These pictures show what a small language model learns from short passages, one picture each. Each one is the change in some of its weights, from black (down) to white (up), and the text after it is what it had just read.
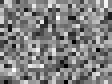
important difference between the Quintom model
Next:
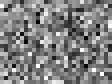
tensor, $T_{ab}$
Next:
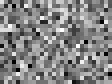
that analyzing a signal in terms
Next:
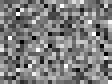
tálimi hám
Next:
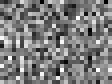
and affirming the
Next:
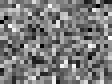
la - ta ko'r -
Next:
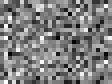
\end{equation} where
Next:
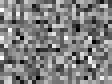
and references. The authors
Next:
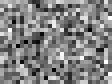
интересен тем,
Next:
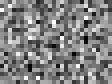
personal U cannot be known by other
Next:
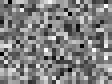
\subsection{Polarized dust
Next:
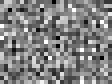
cuts. We also include
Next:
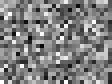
of two in performance can be obtained by
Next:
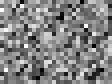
the $Y$ road at
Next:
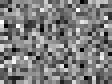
copiii lor vor
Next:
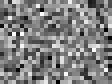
manfati uchun xizmat
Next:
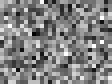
extracts key values, and
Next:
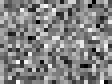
solitons after the shock
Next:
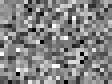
quand elles veulent.
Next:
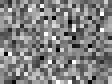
de classificação) previamente
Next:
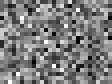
is sensitive to load
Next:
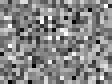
A9 depict a general
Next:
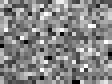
In what follows, we discuss the quantum
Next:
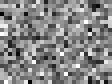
є розкриття
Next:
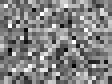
mm \noindent A Toda
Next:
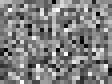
Mazkur maqolada
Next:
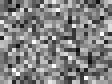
que un modelo replica
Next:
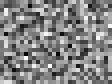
points as ``Home,'' and
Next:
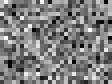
making it \textit{more
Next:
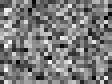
of formation of accounting
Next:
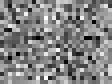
the materials of interest, the
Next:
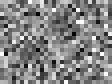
do so with a shooting
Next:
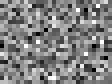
emission can be detected from the
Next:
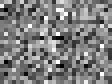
for two different magnetic optic
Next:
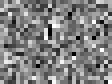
beradi. Ilmiy
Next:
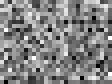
form of the Elko rest
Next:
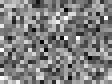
utilizadas también en
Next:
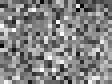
a la trata. Otros
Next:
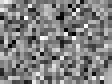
the $k_z$
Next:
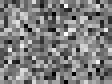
verwendeten Daten
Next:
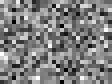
take a two way random
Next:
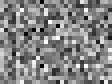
Pero, la libertad como
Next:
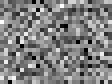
kavram da birçok
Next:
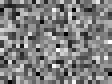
the effects of such disruptive
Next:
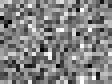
on the high side. Further
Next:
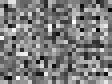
outros parâmetros e
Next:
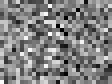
з «доказами
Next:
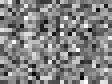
\sigma_x \ee with
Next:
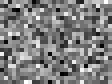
Thickness The functional form of
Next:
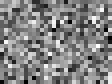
davlat xizmatlari
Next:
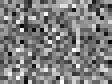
Bir daqiqadan
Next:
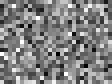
(Body Percussion
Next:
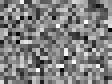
використанням інноваційного
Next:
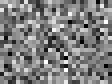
El pasado tiene
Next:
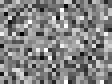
words are rejected to
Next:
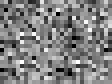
soya uchun mineral
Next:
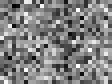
mãos constantemente, com
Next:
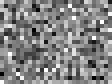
and generates error logs; and
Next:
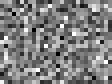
\end{figure} The spin
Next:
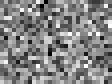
фактор сприяє
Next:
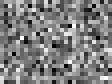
per consentire alla parola
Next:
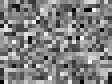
once the effective temperature of the
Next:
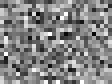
of quantum interference patterns, which
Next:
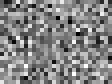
to 5 monolayers:
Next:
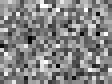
MAC address of each sensor
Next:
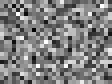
resistance, $R_F
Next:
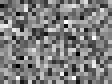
bu eleştirinin
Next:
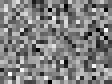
va uni amaliyotga
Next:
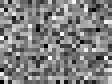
Материаллар ва
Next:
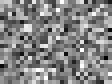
$Q=1$. These results
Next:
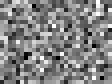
vector field $M^a$ and
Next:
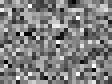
sites while decaying exponentially
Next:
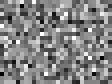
of 5\%. The values presented for
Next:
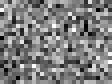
que criou uma centralidade de
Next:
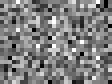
sifatida namoyon
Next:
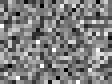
solúvel e outra
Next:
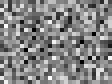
hasta la actualidad, más
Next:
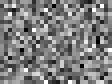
jamiyat hayotining
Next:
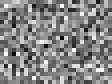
maquinaria, 9%
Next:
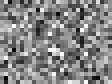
отличие от мало
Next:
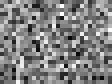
significativas de calcio.
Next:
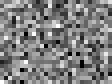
sociedade não depende
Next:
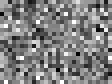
chiqarish hajmini
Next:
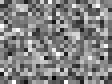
poetic career of
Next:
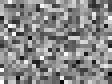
adds a test, and
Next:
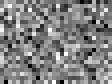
Dr. G. J. van
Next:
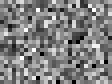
tariqasida Oliy
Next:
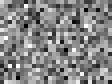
by the National Key
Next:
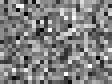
poi c'è la
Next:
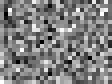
a trav\'es de los
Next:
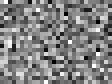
as follows. By noting that
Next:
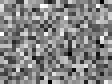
e-learning and monitoring
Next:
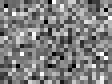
va loyihalash
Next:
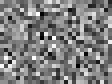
positif et significatif sur les
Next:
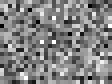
superposition of weighted plane
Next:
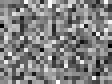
é a via possível de
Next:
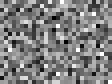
The innovation economy.
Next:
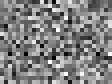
adjacent sites. In
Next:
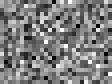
aan de verklaring van
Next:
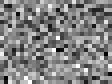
1. Содействие
